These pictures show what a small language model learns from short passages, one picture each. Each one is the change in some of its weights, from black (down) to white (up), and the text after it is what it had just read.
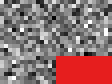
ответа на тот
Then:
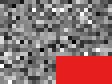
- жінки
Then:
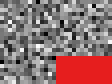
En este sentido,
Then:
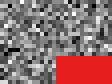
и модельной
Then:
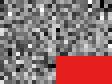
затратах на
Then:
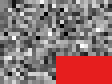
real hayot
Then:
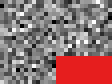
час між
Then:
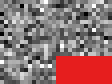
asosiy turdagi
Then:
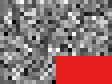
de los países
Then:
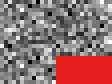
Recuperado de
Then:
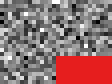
uning birinchi
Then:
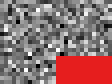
7. Jurayev
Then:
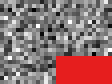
potente sua
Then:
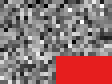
сумкалари ва
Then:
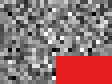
da liberdade e
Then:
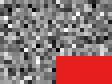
ponto de partida
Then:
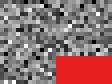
Direktor über
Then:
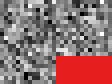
kirib kelishi
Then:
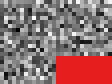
(entrada da
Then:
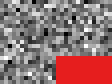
relação com o
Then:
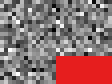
less than 18 or
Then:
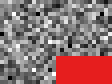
da Universidade Federal
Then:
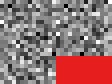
na pokarm
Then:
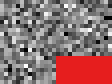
hitung sebesar
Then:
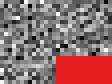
Primária à
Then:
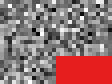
tizimning ishini
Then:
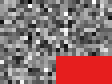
Pentru a ne
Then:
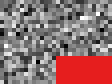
No entanto,
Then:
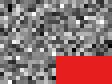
las paredes de una
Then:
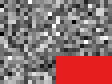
article contains
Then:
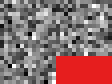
к контролю
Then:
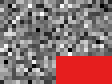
билан қора
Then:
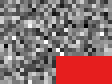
simple changement
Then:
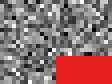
géneros) que
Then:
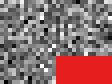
кои: - со
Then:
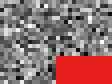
elaboración de la
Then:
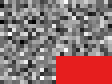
para o acesso a
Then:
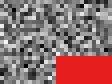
Proceso formalizado
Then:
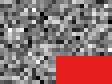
qay darajada
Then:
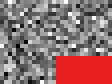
development of
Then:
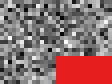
або її
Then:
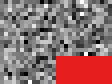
& Hayase,
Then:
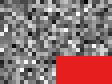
de l'éducation
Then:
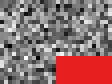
No caso de o
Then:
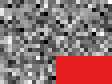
nati più
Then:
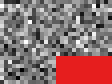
e a Trilha
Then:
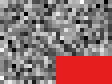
keyin unga
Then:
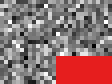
de empleo.
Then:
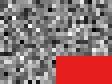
user story in
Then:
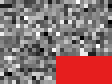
Sua implementação
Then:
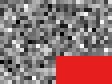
de la Salud
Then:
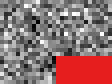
strip identification
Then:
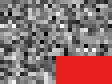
joriy etishni
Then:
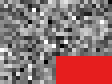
a los maestros
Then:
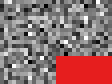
of higher
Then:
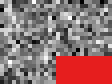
para os idosos
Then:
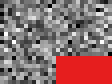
olishning joriy
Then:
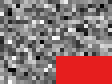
of different
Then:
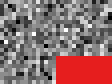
malik olan
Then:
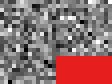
un eje transversal
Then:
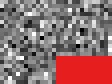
vaqt o'tib
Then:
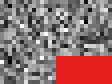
promovendo uma
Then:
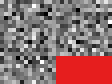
Ovaj koncept
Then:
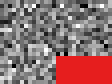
espécies que
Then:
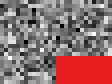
premiers mois
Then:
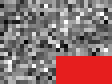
Pessoas com
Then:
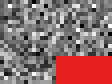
bilimi orqali
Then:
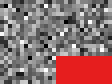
una punta roma.
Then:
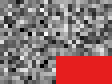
as an Economic
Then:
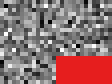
veri analizinde,
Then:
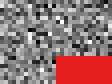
UMK dapat
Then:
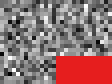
alguns ambientes
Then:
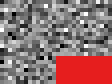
apresentou uma
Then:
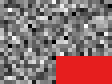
\times M_w
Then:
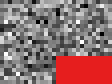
boradi. Qon
